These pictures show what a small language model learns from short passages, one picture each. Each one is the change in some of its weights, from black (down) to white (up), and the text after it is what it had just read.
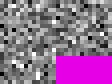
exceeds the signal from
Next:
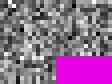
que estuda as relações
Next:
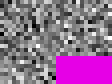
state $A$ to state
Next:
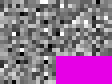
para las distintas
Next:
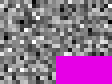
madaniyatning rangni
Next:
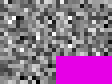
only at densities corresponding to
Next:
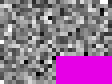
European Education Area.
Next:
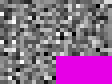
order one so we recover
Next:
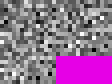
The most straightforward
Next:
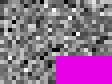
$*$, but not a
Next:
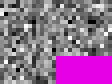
mahallasi** va
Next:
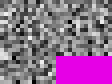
accuracy of the dynamical model
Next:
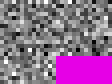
near-infrared region
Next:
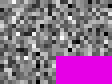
и наличие
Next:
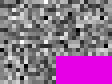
natijasida o‘quvchilarni
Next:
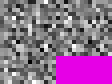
case occurs when the
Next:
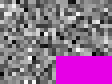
introduces an explicit dependence on
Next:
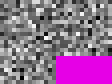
to only a reduction of approximately
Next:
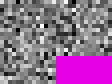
orqa chiziqdan
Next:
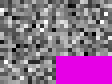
tajribalari..... 94
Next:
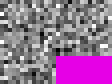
and the low energy laser
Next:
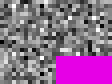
is identical to the one
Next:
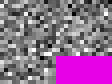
модель обучения
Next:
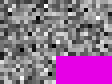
The quantities that Eve can
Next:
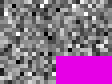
его основе создать
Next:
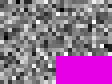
that \begin{equation}
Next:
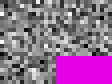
up the SLZ region
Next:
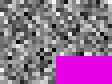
sum by an integral and
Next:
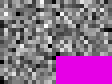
процедури при
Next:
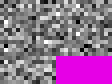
qarshili z
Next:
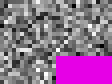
considerably more power than
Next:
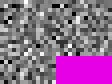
bilan bog'laganda
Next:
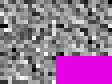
obtain the the main geometric quantities
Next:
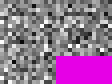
transfer matrix formulation of the
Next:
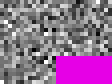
OMEP, that
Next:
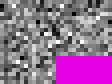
la paz. Es en
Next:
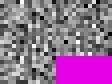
of the central engines of
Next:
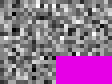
the errors on the theoretical
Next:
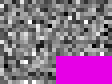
established whenever an
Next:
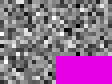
direction (deg) |
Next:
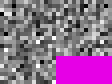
asymmetric 1:2 and
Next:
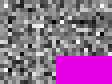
(US) and forward
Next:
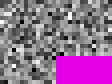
fluctuations of the self-energy
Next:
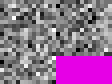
mined by graph mining
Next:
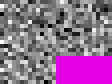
the pixels along the
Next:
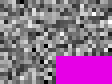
artigo 46, que
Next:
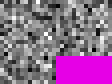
термин, культурная
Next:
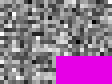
of High Energy Physics
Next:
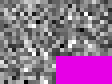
биха могли
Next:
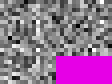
ordinary generalized potential
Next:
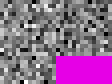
для безотвальной
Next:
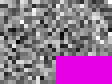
vanishing decoding error
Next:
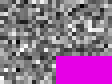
upper/left inset.
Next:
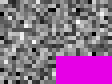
lead to a substantial
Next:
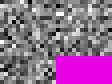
carbon cages will hold
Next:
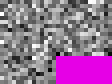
and the measured dispersive coupling
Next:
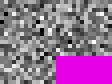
de elementos de prova
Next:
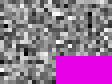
in the trivial region
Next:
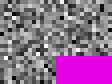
expanding radio galaxies
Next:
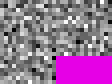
of state includes interactions. Our
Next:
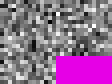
the total FWM signal
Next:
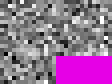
Hamiltonian with approximately equally
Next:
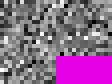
fell into the focus of
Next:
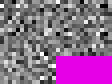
%When $a$
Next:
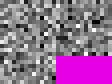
on the equation defined in Section
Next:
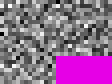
estrategias de
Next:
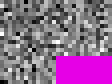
and therefore leave the measure
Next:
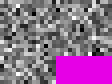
data is particularly interesting,
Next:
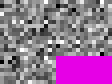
algún tipo de red
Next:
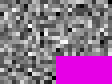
be underestimated.
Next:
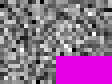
beam should be limited to a
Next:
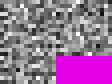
in a future work.
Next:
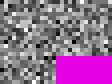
tomonidan amalga oshirilgan
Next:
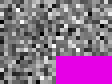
the oscillations do not
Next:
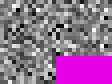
timing solution, the spin
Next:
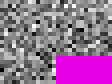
$\Omega_H \to
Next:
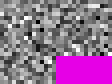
hierarchical triples. The
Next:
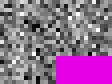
van de klippen en
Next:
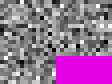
from the micromagnetic normalization
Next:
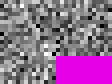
of a wiretap
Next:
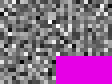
pole, we showed
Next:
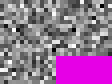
in the metal work function
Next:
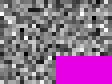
de *Findable,
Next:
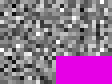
and clustering coefficients of
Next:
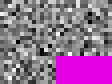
attenuation in the input
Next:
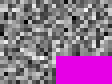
commons and for
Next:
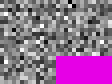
para avaliar sua
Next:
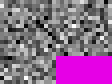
змішаного та
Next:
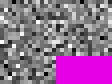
to the surface is denoted
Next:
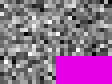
9. Mason,
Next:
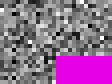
zarur bo'lgan
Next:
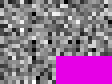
with the frequency of an
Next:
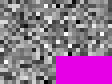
deemed spurious
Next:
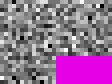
Once the atomic parameters are
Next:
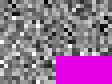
allowing for nuclear sensing
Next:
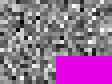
lightly doped
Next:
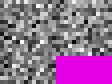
anlatılar olarak
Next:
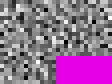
(b); the measured transmission
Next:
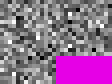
only for almost horizontal
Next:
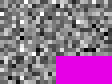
ao movimento corporal sem
